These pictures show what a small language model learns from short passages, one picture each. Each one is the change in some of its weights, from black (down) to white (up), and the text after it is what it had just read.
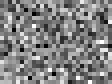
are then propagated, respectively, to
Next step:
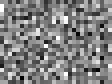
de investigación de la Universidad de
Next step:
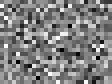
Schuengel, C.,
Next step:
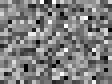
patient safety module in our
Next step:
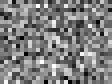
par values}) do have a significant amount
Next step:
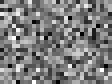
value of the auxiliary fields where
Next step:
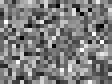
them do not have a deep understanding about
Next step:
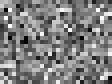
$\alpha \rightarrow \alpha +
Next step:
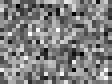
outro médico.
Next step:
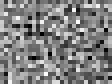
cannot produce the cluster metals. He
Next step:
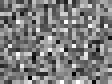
the compound in a magnetic field, the
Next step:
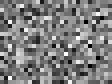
distributions, element abundance ratios, magnetic
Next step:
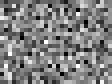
non-local data. In
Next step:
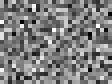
The quantum corrections are all proportional to
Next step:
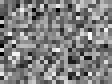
The two equilibria illustrated in
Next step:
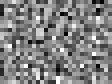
de estas problemáticas se
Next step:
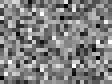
Летальные исходы
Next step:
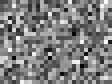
the agricultural sector. By
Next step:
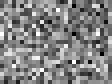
en sus rostros se está
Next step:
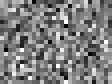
weighted by the slope of the
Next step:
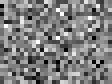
divergência entre disciplinas
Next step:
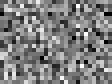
distribution will mainly depend on the characteristics of
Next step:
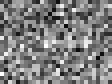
contributions of the three orbits
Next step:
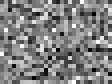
equations. This approach is motivated by
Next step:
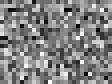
batasan penilaian yang
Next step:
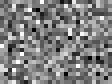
ПГН по сезонам
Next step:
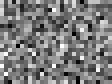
innovation and research in order to increase
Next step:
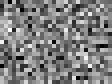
$t$ copula, map them
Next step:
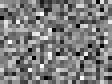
um estudo piloto, ele
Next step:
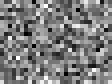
dependence on collision centrality
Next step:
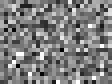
no improvement in pain, it is
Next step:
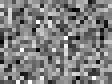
ko'rinishni aks
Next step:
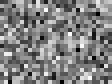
typical of Milky Way
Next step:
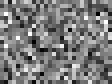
for the post-attack scenario is
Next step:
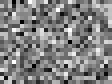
Project). Astrophys.
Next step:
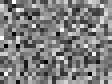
at the nodes in diagonal in the
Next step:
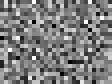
spacetime, one can compute the necessary
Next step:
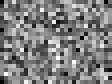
qiladi. O'smir
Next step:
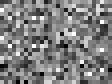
da humanidade, que as formulações
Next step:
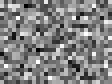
"Turar joylar
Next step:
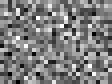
for each system size. Additionally, we
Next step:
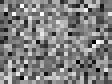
muayyan jamiyat
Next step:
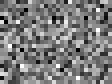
coronal hole decreases by more than a
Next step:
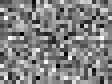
suratdagidek tish
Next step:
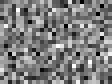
makes no difference. The second scaling regime
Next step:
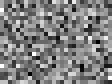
operators are used in our investigation.
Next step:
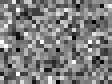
in heavy ion collisions and successfully
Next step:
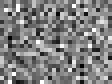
shoulder of 3rd
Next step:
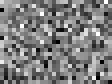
450 mil pessoas,
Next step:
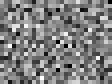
con el *remake* y la
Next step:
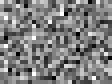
Table 1: Digestate analysis
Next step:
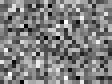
pancanadienne pour
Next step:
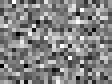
ILC's conclusions confirm that
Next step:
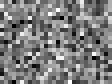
significa poner un pie
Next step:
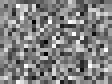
передавая зерно
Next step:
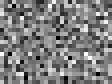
point, then observers will never
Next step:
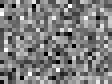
roles (Birkie et
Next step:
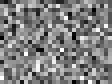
calculated using the structure factors.}
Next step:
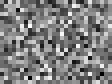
T) and Q(X,
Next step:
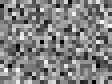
yangi hayot boshlashini
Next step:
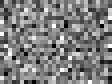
Алтай) //
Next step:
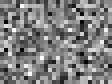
even under realistic conditions.
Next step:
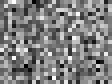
a fixed noise timestep of
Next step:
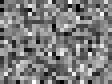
finite and the same. Although even for
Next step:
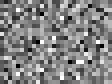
band structure in $(k_x,
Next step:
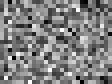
hand, the angular counts and
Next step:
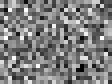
$\ell=\pm2$ which will
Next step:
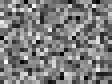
and/or Ram\'irez
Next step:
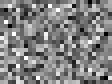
relation for the {\sc pdf}
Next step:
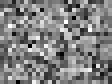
in the depiction of
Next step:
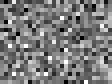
nickel chloride was treated
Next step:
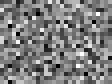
exotic electric charges and models
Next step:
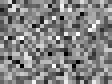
education has benefitted during the
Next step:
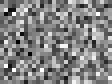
tardoantico e
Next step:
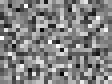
a ferramenta forense
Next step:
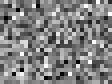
This integration provides an independent confirmation that
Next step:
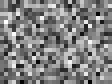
implemented in the past, including First
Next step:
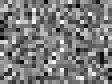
less successful readers: A
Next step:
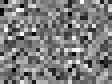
[22]. From the binary phase diagram
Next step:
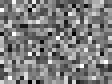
oblike intelektualne lastni
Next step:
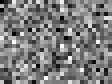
respectively. \\ % We intend to
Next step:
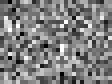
agrocenosis and contribute
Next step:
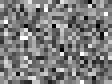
``The Formation and Evolution
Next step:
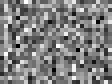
and reconfiguration time for the different
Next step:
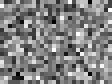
bu yerdagi Ibn
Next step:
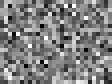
(\ref{decays2}). In
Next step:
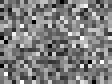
clear trend in any direction can be
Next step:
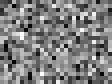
specific anomalies (nervous
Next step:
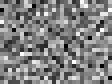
its real and imaginary parts.
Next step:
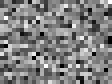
Spatial compounds Multivariate
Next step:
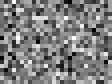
points~--- determining the closed
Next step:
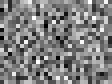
ta’lim tizimi har
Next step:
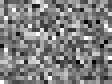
Economics and Finance*,
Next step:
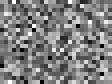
ALLAH. So, when
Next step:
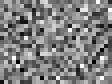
Український правопис:
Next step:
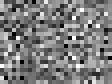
in accordance with Part 2
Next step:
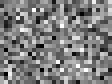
to settle to the bottom of
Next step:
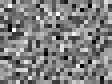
sur le potentiel du
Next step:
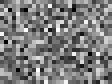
yields the highest AUC score when
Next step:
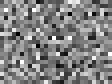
immersion in sodium
